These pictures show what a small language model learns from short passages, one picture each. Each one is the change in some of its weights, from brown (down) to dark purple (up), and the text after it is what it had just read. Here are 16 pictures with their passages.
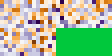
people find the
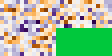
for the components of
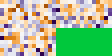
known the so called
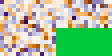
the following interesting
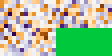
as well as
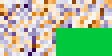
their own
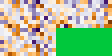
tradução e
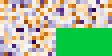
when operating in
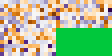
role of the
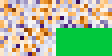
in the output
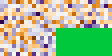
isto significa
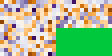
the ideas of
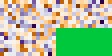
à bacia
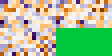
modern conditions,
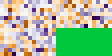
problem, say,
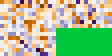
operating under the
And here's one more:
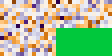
Examine the
